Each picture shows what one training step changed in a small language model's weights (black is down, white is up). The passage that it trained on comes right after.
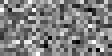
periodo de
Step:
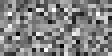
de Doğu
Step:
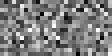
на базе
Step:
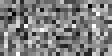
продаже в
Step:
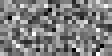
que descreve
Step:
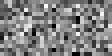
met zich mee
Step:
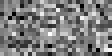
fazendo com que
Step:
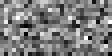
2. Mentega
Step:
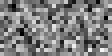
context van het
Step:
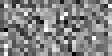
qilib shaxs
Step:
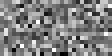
As teorias
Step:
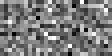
ca până la
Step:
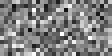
The rhetorical
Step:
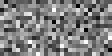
The perspective of
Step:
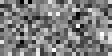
me interesó la
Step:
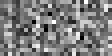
1 карта.
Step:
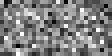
Alining xotini
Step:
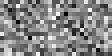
meio da
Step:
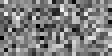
связи с
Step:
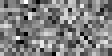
de dor,
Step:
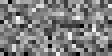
dengan tinggi
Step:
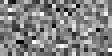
maximaum de
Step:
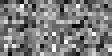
evidente o
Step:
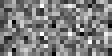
desafios e
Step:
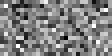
foram utilizadas
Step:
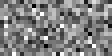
دقیق از
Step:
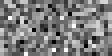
biomass in
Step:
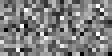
moslashtirish va
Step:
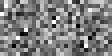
ou mesmo,
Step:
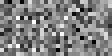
dépression de
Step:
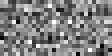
A., Leeds
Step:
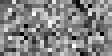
concepção das
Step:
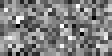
sustligi va
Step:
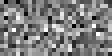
из 30 стран
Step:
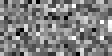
la relația
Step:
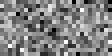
Nome da
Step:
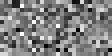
prise par les
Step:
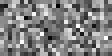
sport turi
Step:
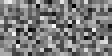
balki erk
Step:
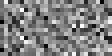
le fleuve
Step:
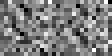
caja de
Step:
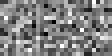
turli ideyalar
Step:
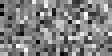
por pequeño
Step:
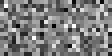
Chibe vado
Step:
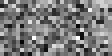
humano é considerado
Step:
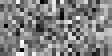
gem Art
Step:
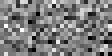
leg. CG.
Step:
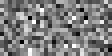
plus petits
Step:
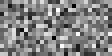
choques o
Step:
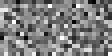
– қазақ
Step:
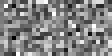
درصد، در
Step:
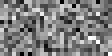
من خلال
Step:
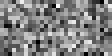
errors and
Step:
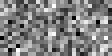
yang tidak
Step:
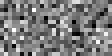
para América
